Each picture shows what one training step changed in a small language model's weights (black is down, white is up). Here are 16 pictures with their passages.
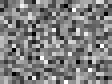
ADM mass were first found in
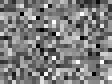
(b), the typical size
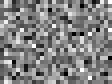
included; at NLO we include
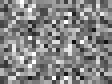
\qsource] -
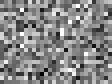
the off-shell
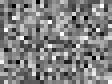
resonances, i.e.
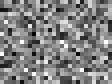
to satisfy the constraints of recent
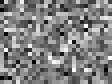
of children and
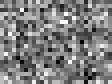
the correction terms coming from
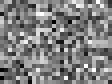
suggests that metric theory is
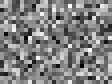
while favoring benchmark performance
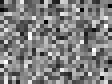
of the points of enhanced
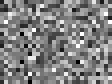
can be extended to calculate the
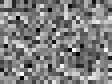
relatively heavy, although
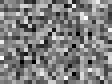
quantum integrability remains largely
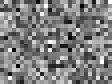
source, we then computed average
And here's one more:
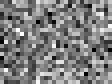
were exact analytic functions of
